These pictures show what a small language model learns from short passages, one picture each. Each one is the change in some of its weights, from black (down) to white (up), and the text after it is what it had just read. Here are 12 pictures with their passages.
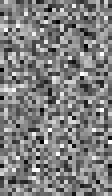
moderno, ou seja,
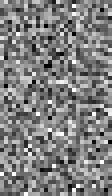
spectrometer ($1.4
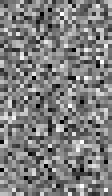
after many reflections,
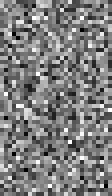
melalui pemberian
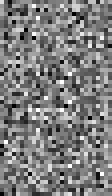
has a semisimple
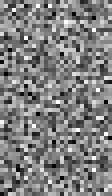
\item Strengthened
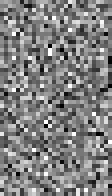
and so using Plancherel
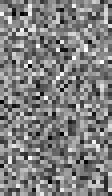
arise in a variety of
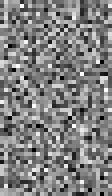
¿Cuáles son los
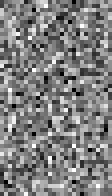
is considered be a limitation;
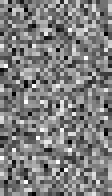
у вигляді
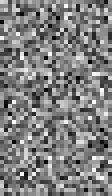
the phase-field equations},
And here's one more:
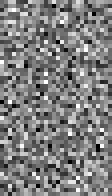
in a natural manner and
